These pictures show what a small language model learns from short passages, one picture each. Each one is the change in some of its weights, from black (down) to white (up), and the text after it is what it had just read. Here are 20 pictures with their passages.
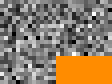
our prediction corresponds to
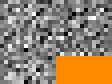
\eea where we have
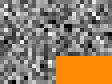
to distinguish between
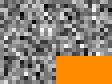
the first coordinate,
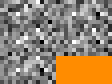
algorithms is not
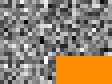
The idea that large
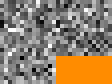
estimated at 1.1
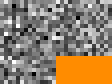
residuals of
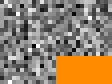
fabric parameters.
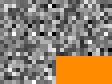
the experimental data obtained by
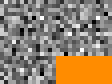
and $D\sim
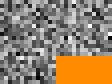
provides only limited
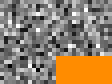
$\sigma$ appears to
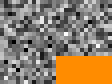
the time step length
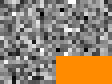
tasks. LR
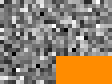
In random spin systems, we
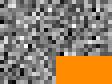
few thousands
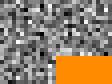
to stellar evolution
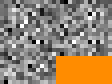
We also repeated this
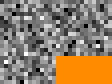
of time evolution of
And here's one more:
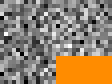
and the inverse of the
